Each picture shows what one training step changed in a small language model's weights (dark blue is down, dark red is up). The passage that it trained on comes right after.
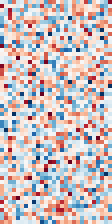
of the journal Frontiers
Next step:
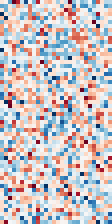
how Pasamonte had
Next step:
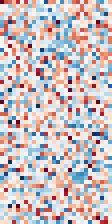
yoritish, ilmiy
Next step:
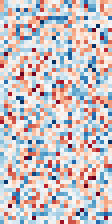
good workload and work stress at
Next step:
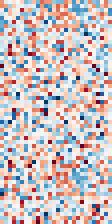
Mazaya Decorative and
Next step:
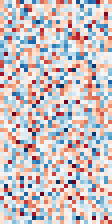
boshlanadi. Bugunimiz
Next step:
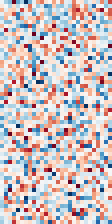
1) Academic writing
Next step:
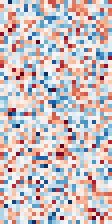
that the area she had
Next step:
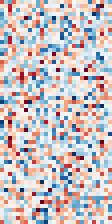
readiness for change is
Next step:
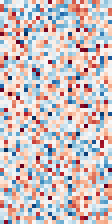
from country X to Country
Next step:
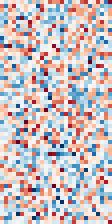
with iron(II) solution
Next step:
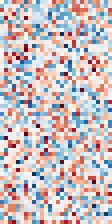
или других сторон
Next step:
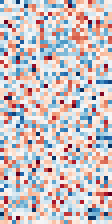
karena diajukan
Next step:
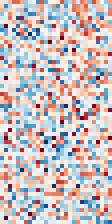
mas não como negação da razão
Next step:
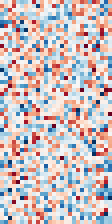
and serve as a resource for
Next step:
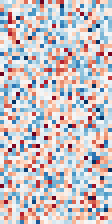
quality of the questionnaire for data
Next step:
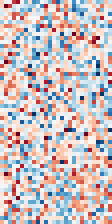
ухлаб олганда:
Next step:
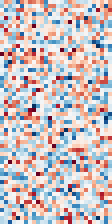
desfilarían señeras
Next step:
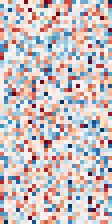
ҳисобот берувчи
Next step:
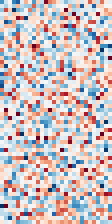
Compare genes between cell
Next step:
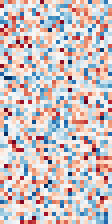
here investigated did not cause
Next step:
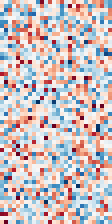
temperature, wind speed and
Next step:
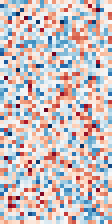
pesquisa bibliográfica
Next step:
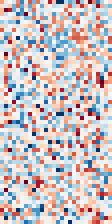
qarshi va boshqa
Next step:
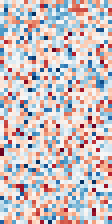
violação do princípio
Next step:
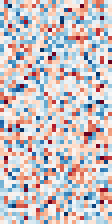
della *Monadologia*.
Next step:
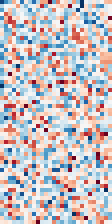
control adecuado del proceso de
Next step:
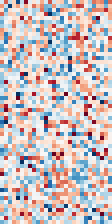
esta relación. Para la
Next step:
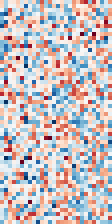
appeared to influence the work
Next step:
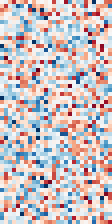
Presence, (-):
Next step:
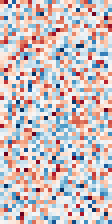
- Meş'ûd bin
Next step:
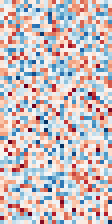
эрта ташхислаш,
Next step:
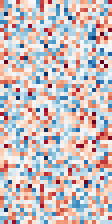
means that they are particularly
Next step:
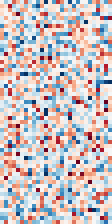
kelgan. "U actus
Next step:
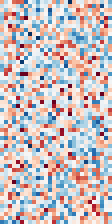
дунёнинг қурбони
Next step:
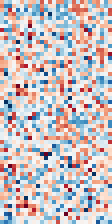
each other, are independently
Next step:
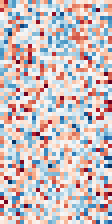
entstanden. Hingegen
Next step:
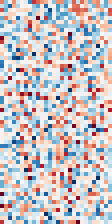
CHILDREN FROM
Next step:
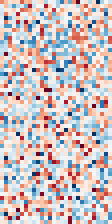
biz Beruniy tumanidagi
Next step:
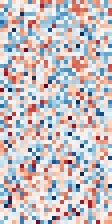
lugar nenhum,
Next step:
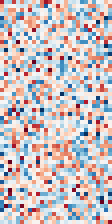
He is currently a
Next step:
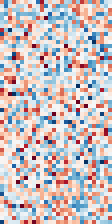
matter among Muslims
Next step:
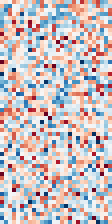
meccanismi. Alla
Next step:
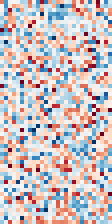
will ensure a greater return
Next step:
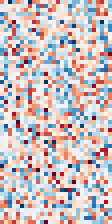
and training methods infrequently
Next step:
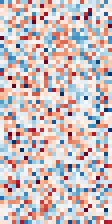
Schweizer Organisationen
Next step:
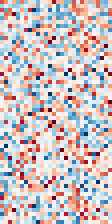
З.А. Research on the
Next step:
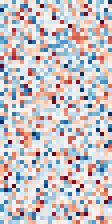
funcionamiento se ha
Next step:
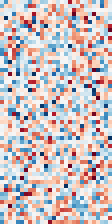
and precise impression of the
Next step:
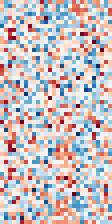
da Universidade Federal do Rio
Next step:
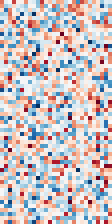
tahlil qilib,
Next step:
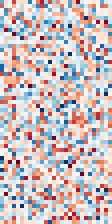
los patrones que forman
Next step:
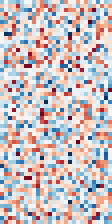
communauté religieuse
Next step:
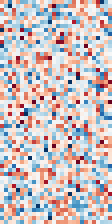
4.5). Zuerst werden
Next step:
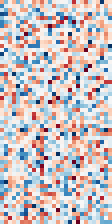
col·loquial. ◆
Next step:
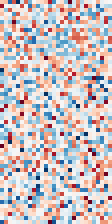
X X Envelhecimento, trabalho
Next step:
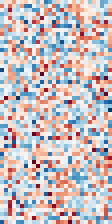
having a moderate level of
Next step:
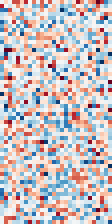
se mantiene alejado de los
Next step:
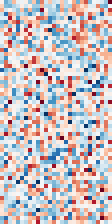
effective employment of these
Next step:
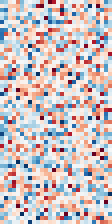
que seulement (6,5%)
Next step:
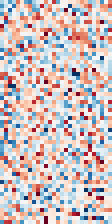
ils représentaient la
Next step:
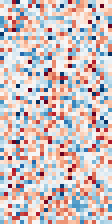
and potentials of the rural
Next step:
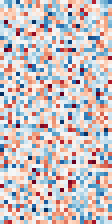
X relacionadas à guerra entre
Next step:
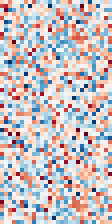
from the sectional mean using
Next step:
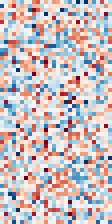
for HMIPv6 which is
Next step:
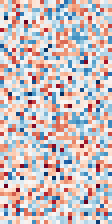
Duration 72 months
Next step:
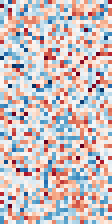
of 1p-), the genes
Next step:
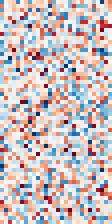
aceptable en la encuesta
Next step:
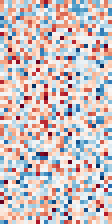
Hornik (Acting
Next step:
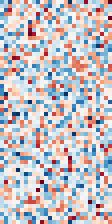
ideału ucznia
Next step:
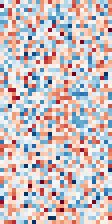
tool for the investigation of
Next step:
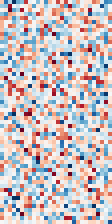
e dividendos, estrutura
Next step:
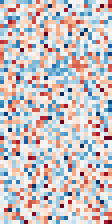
schrieben gemeinsam
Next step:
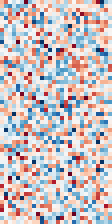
yomg'ir ehtimoliga
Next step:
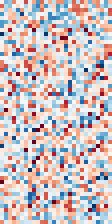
access structures T_1 and
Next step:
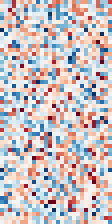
являются: возраст
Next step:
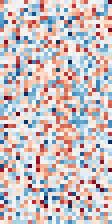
planned to validate the
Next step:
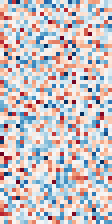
Müncheberg** M.
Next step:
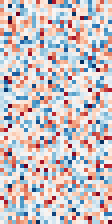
thalassemia, children
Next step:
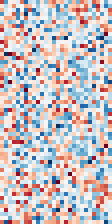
оскільки естрогени
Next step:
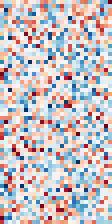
vortex motion by using
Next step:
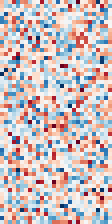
hayvonlari va unga
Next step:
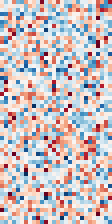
studies suggested that
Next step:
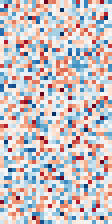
FOU au Brésil:
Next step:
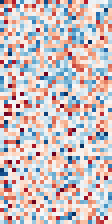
el pueblo es el que hace
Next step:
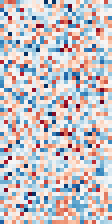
el objetivo de evaluar cuál
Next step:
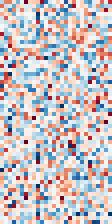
in de praktijk.
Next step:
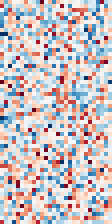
prefigurative terms? If
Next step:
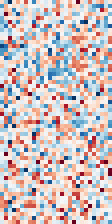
that shows osteoinductive
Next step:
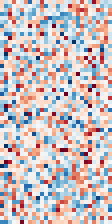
reivindica a integralidade do
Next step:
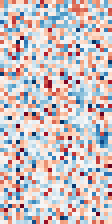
holda o'tkazilgan
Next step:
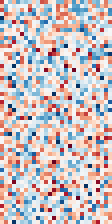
Kazakh National Medical
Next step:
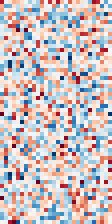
their social and emotional development as
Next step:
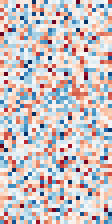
i nedostatak takvih
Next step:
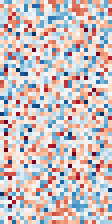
that of prednisolone
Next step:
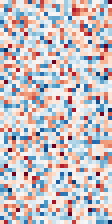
nM) and incubated for 3 h
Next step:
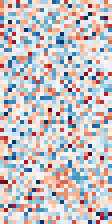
using the Shapiro Wilk test
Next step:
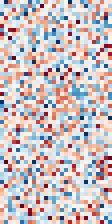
Wie historische Fotos
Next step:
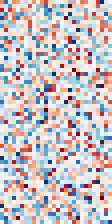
Hz. 6.4 Line
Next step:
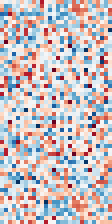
two-state model of Figure 6.
